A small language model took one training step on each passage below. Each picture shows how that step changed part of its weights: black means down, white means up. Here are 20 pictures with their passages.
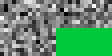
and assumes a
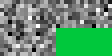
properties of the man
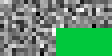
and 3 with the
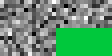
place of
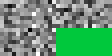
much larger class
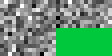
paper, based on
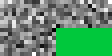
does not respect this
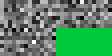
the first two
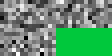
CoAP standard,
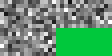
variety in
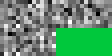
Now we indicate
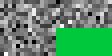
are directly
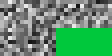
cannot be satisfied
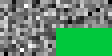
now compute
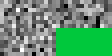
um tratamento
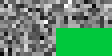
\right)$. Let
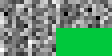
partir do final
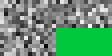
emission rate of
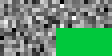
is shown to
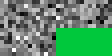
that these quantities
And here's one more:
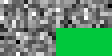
Thus set up the
